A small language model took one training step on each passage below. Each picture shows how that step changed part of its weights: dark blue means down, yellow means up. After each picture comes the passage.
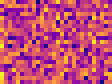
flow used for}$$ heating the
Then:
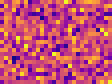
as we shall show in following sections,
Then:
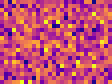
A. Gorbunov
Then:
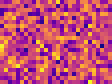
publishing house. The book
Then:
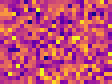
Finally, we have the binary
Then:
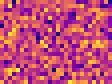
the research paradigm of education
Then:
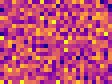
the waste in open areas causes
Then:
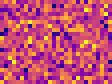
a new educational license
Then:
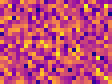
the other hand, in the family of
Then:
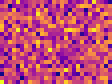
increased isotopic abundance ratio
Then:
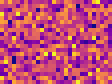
for these patients, it is
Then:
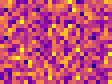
\end{array} \right.
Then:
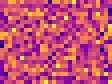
the result is \bea
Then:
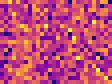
remain approximately balanced, the
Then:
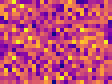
do You ^bhide
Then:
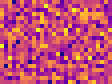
Killing with respect to
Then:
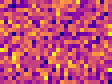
if $L'\neq L$ is
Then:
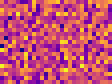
treated infections are not
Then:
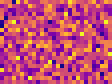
the smart fire
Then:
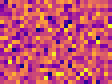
$x \to \infty$, we
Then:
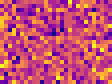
Ian Leary. Note that,
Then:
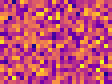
topic of this meeting
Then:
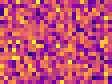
cDNA - Vortex
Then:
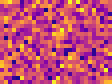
with $u$ is \[
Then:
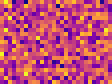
the offline and online correction
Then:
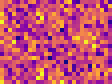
Nayak, A.:
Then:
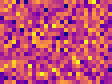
function is Lipschitz smooth,
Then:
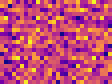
felt particularly natural. And
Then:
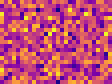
of examples of alternation in the
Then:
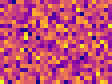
and is well-powered
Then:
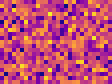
loop is contractible in
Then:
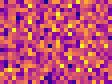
of disease the local painful
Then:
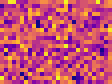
respectively. \begin{figure}
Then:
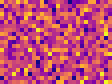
the harmonic number expansions
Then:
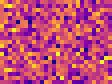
approaches % - copmarisons
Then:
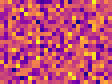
option). (6) The
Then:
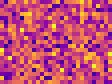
now obvious how to transfer
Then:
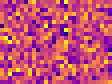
are controlled can take this influence for
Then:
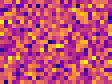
The equation is solved with the same
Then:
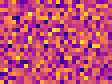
sieve estimator can still
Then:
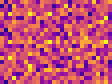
hope Cooperation with other
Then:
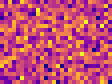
from (\ref{b2}) that
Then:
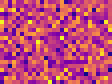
Figure 11 shows a filtration volume
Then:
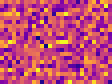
process and work tool motion of the
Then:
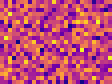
Table 1. Mathematical models applied for
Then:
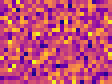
paper we study erections for
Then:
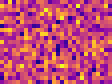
by substituting different X values
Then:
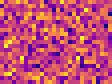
the lack of research and
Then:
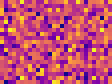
familiarised with the
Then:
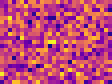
members of other polities -
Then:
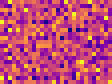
three body problem is generalized to include the
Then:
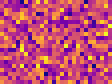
functions $f_{\lambda_n}$
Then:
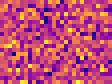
pregnant women, mothers and
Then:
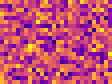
family. The novel is about the
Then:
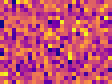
murmurs, a set
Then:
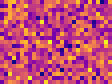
discern between the mechanisms that lead
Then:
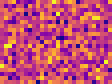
2% for all elements and
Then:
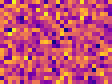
separate steganography from other
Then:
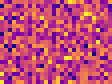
away according to the law
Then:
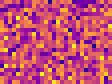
$\tau\omega$ is of different
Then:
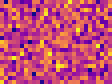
core and denote $F-
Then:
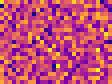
the following, writing the
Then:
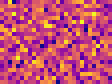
Fig. 6 and assume they are provided
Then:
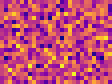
reinforced concrete and
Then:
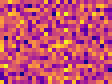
models and includes an evaluation framework
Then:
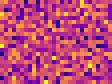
data of 5-year test system
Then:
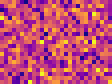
The result showed the consortium
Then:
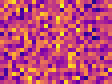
``Euler used all his analysis
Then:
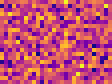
plan and preliminary materials
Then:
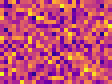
a Cartesian coordinate,
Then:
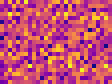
and access control are enforced through
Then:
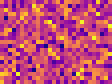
quadratic program, our algorithm can
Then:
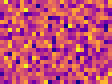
is very different from the function previously
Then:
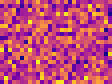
algorithm is much more general,
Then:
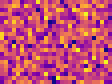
The sodium droplet
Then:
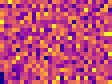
to the conjecture is probably the
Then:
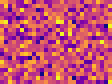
in Mozambique.
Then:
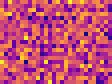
unambiguous attribution
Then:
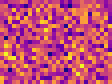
It is important, however, to always
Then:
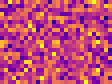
formulas themselves. In
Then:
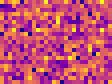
terminate. This leads to
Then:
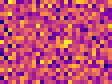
CERTH infrastructure and
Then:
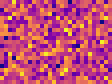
tomography (CT) scan
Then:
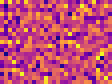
them were suggested after the original
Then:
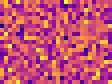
dashboard: users can
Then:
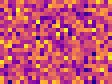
and was categorized as follows:
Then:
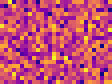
combined with certain medications.
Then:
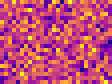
bank or as a member of
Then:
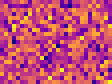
It is therefore essential that the type of
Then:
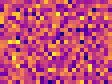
of physical implementation are laid.
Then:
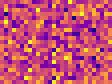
\|_{X}:X \rightarrow
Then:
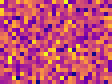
significant amount of variation in their
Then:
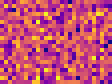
as 354 microbiological indicator
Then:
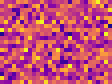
than if they were working
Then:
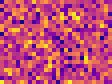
the union of orbits of
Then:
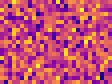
not engage on evil
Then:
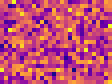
H}} \newcommand{\FF}{{\mathbb
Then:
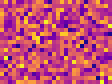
system $f_1$ on
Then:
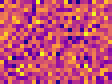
matrices). Main features of the
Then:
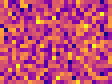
Piracy as a
